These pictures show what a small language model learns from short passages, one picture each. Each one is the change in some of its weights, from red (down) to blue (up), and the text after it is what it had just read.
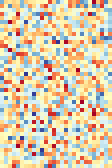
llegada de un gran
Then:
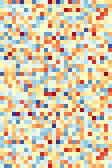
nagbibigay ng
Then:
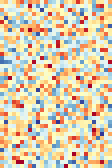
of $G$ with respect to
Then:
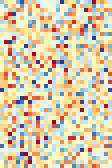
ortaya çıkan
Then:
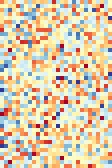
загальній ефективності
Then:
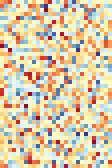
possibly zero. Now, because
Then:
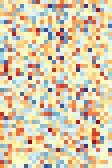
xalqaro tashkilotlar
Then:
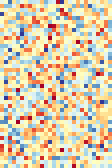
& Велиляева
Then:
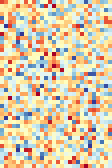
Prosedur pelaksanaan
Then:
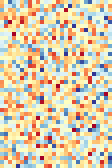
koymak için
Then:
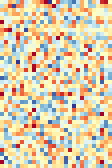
their boundary on the sides of
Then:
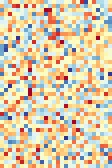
Asimismo, es importante
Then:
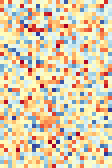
$A=2$ to data
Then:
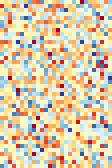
o simples fato de
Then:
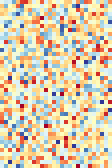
we have to make the same value
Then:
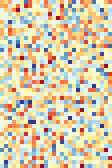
Kuzbass Institute of the
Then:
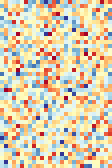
The Web Conference 2018}}.
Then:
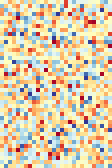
remains bounded by the discretization
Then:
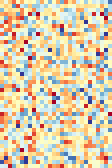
manifold such that there is a closed
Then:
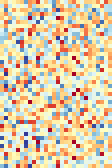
interval with a sample rate of
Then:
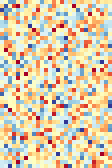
ko'nikmasi bilan
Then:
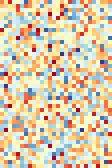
the universe. Since mass within
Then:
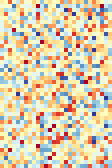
namely toric models and minimal
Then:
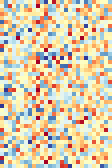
xilma-xil va
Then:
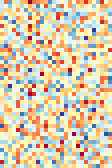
continuous, $c\in
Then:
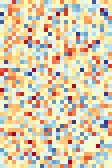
değerli taş
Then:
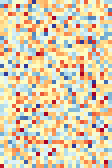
form $\Gamma \vdash
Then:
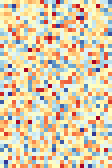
diperbaharui dengan
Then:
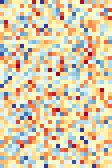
flow as the time spent in
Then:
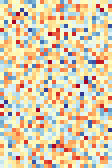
are prefixes of
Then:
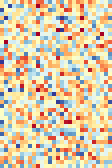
\cite{CT} and
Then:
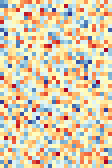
divergence-free velocity without any
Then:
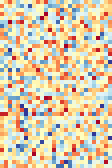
solution to (P1).
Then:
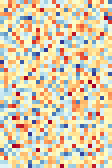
iqtisodiy aylanmaga
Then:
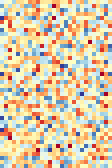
keyin uni tark etishga
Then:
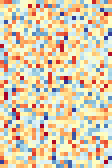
superposition (nuclear
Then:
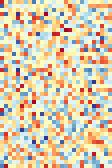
function as follows: Consider a discrete
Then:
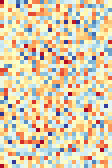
can compute $h(0)$
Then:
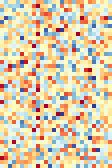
\rm{shower}} =
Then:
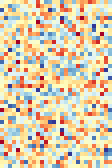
\bf Theorem 5.} For $
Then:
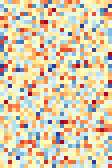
groups of small order, and prove
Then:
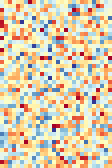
only well defined on the BZ
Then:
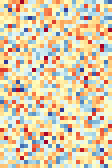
criação de novas
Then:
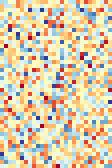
y la comunicación, se
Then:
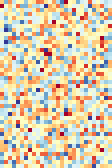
hydrogenic Dirac wave function of
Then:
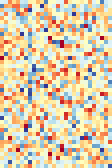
evolution is governed by the
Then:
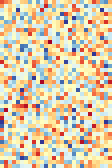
in the Cornell potential as
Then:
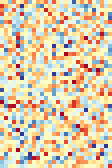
не сказалось
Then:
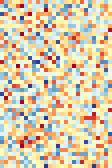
displayed in figure~2.
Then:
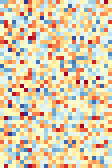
into an output string according to the
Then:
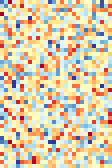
bescheiden en lijkt
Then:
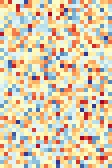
the water ice line and
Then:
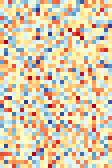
lotes de 15m x
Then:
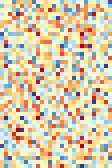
\subsection*{Degree distribution
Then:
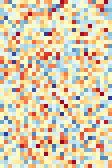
The main hyperbolic component
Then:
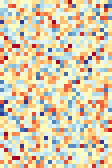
model is referred to as
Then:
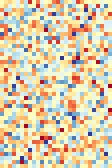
where $\Lambda^{\pm}$ are
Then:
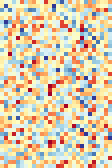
va urbanistik
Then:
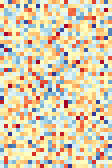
Mod. Phys.} {\bf
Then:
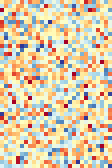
has only one peak located at
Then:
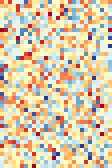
the smallest integers such that
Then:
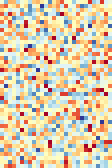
14 для студентов и
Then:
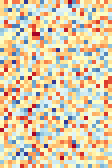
by its first \(d -
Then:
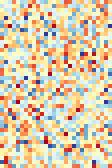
is a modular reflection subgroup
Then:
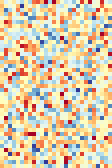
учесть отраслевые
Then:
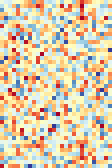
\rangle_\phi$ vanishes around
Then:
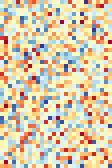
in children and its
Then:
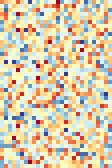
in dieser Arbeit
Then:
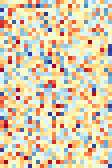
Ularga koinotni
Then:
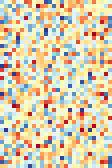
\in W \| \tau
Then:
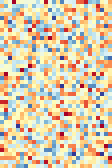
stated that, for any function
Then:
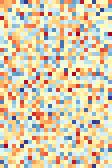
that ${}_A\tilde
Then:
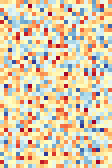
of the regularization dependence of the
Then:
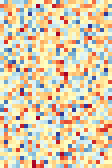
Correlation between bullying and
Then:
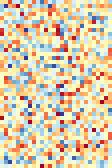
handling history, and by
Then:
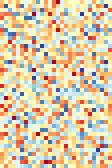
de políticas públicas de
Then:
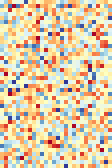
tujuan penelitian
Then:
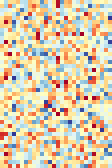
chiqarish samaradorligiga
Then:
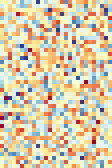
radio emission. See Table
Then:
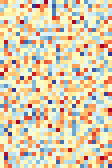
and define the first version of
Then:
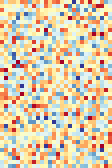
слов и образования
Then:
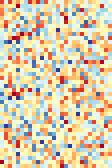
averaged server state of
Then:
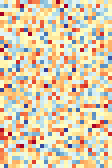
range of $\theta'$ up to
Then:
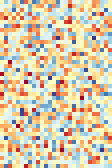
with the summands on the
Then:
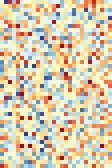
text. Supplementary
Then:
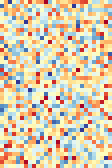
of $\P$ evolving as
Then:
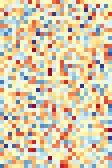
where the dynamics of a scalar field
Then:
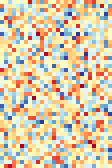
e conservati nella
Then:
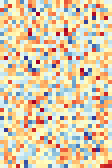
distribution probabilities are obtained by
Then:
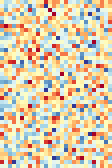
Fluch soll ihn
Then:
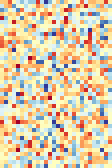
Scaling effect on the
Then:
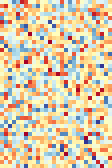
of the dynamical models showed almost no
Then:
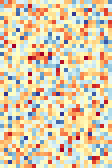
evaluate $R$, but with the
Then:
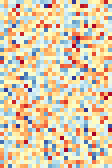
Their argument was indirect
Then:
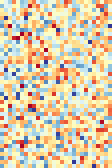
is quadratic term in the state and
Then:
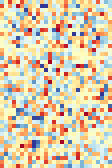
strong semi-classical approximations
